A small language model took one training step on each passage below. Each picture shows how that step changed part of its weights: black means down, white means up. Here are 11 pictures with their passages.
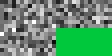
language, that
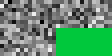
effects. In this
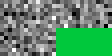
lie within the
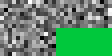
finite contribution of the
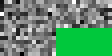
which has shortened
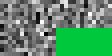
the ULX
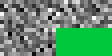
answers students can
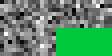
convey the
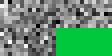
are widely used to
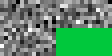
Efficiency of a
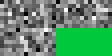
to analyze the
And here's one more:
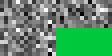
control to allow
